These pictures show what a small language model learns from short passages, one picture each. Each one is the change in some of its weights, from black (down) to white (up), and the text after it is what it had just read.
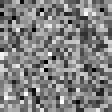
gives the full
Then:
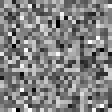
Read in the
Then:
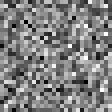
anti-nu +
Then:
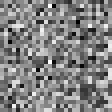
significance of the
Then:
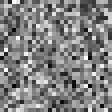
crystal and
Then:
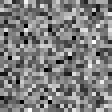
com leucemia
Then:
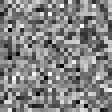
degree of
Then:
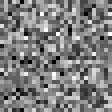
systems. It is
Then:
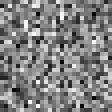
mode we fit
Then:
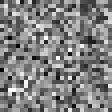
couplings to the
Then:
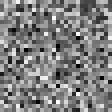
– Vol.
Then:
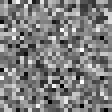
los datos de
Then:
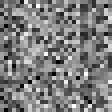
in different age
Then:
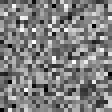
cell. An
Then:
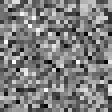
The original
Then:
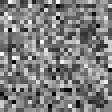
energy with respect to
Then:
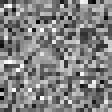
gauge theory
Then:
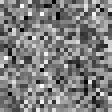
the two lobes
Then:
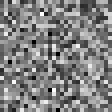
are measured.
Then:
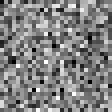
we present a very
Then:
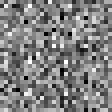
tests do not
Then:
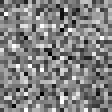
tissues and
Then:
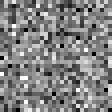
for valuable
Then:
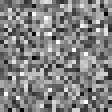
to keep
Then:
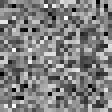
with standard
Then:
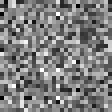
field theory to
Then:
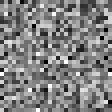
disc transitions into its
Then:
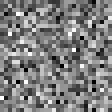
{\em The Journal
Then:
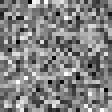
is thus given by
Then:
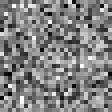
ends to the
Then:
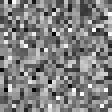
or region. In
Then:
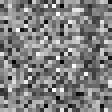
one can not represent
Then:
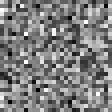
o mandante da
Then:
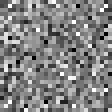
In addition to
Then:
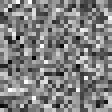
No unified
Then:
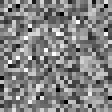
As a result, the
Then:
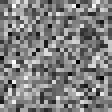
bohr for
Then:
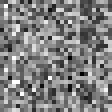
of taking its mass
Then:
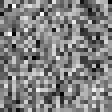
to come from the
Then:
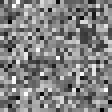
of the effect
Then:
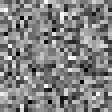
mesmo sem ter
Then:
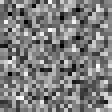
de agosto de
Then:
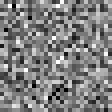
ya están
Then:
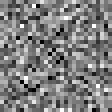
y mejorar
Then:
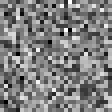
sher degan
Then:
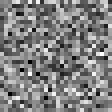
overfull box
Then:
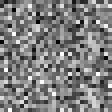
will enlarge the
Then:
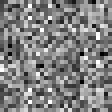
velocities of
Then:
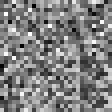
smearing of
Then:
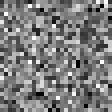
1 and shown in
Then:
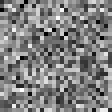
using the tabulated
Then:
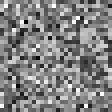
within the design space
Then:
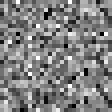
negative for
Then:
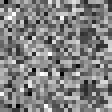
surveys, and
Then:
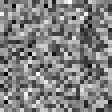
and aperture
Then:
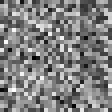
coupling to the
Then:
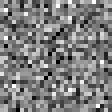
y formas de
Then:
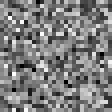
mencionada se
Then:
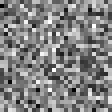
chose this section
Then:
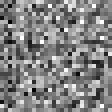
creation of
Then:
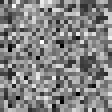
of the theory of
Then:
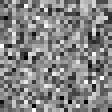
a prática
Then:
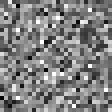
term in the model,
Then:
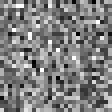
sensitivity of
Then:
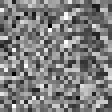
sociaux à
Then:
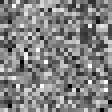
of the finite
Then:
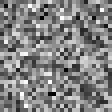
droplet and
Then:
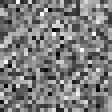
it consistent we
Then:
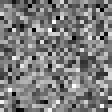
unity. Here
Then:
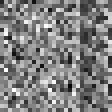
that the use of models
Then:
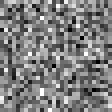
evolution variable,
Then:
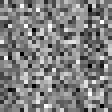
prin procesul
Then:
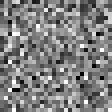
only a few
